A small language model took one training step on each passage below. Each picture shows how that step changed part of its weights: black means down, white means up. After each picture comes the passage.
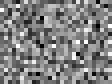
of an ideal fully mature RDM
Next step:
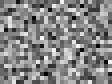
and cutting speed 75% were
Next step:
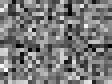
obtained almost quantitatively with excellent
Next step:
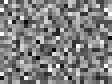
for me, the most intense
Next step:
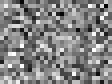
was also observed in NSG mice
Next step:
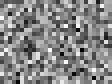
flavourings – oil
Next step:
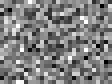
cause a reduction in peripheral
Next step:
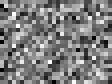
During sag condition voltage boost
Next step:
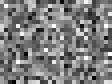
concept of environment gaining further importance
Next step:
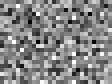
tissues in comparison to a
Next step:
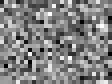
and procedures. This accounts for variations
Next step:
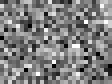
this dialogue can be grouped
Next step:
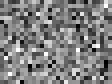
enter a date. Peer review
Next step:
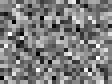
infection and ESR reduction was evident
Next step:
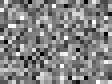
was reported. The patient was
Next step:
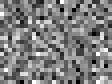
partially occluding the opening of
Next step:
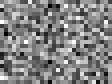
acid decarboxylase
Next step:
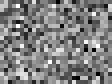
is studied in analytical way and
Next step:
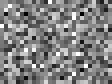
radio channels. 289
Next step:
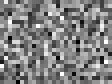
rehabilitation, functional, and economic
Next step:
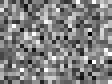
was canceled on the
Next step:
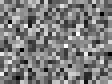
Submitted To GAUTAM
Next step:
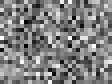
a priority for most of them.
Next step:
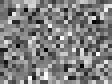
form of communication that incorporate both
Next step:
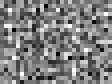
or determine the level of school performance
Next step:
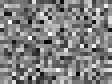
action of stretching forces the
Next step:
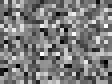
infrastructure, platform and software services in
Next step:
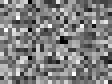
in research. AUTHOR
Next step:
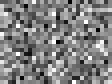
this paper are provided in Table
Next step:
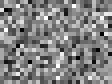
by empathy, recognizes
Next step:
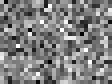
the girls were in the
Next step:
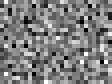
issues, and so on.
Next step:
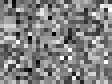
interests 3 Looking for
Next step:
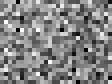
application of the MPA method for
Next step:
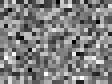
and HICP items to enable
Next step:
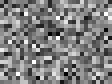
mM required dNTP*
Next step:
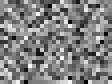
to complete it? Once the
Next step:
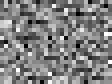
greenhouse conditions. The objective of
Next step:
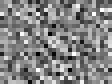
margin=PTV). In this
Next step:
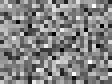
young female in UTAR
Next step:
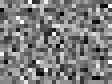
development, market penetration, employee
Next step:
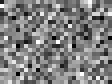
describe the two brain compartments
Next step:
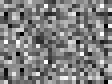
First Differences Statistics prob Time
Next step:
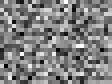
to another [5]. In the
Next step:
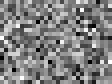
indicate that small banks possessing high
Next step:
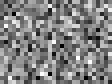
bumblebees contribute over
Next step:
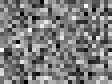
Meaning TEF Testing and
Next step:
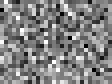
6.6 Developing
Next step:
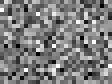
might develop an online canteen
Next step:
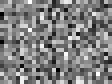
obtained informed consent from all individuals included
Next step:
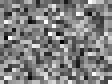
material, there is a need to
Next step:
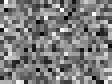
and pours during use.
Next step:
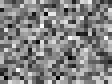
three different reference speeds are taken
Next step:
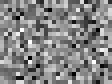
damping were considered in
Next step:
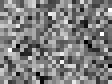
the nature of stage two treatment required
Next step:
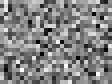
2004. This application was made according
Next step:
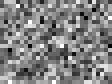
post-test (BAT),
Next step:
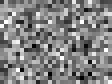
construction products; placing on the
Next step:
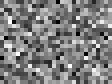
to be more reproducible and
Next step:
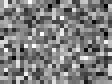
analyze the spectrum and clinical profile of
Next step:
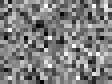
+ training session featuring a
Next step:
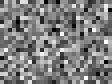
HK, Post RM.
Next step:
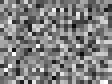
the tourism to increase the national
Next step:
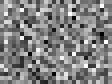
Schiff bases with an additional
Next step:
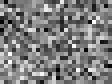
Each number will be duplicated
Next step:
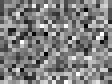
Democratic Polity:
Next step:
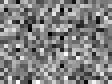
its reflection in more than
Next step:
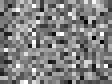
Revisions reflected validators'
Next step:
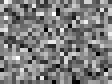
are regarded as their attitudes towards
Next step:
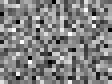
pivotal role in the
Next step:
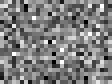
The DT comprises smaller
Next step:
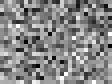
involved in administration of large amounts with
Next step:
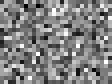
these data are number of hospital
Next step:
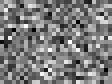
et al's (2018) definition
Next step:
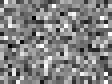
and analysis tools. The genome
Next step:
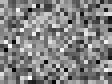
while the night symbolizes
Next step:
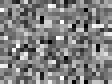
of the Republic of Indonesia.
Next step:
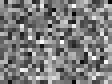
profitability can be said that
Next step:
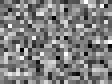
isolate the reader and
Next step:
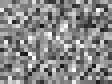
tool wear. A notable result
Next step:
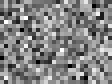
stores potential energy and opposes
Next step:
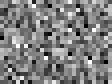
Natural zeolite powder 61
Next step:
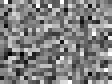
on the BIAS website).
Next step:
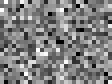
Hughes C. L.
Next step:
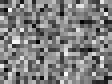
recycled printing,
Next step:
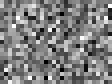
administering the preparation,
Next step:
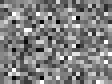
strengthen core capacities for
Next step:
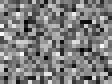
users. Some users will have
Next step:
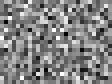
capable enough to take a decision.
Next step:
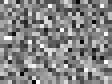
for elderly individuals due to
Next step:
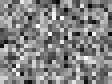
limited and mostly focusses on
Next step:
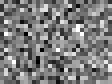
Random Forest
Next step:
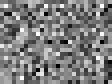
Service Integration Developing a
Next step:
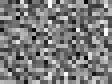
in their emerita or
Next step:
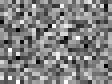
experimentation, Fig. 7 shows
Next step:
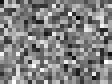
and precision of localization. Our
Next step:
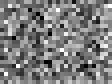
of cloud-based data processing and
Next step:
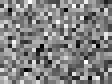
contributors of carbon emissions in
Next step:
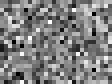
be shunted over the
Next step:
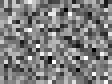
different methods of development and management
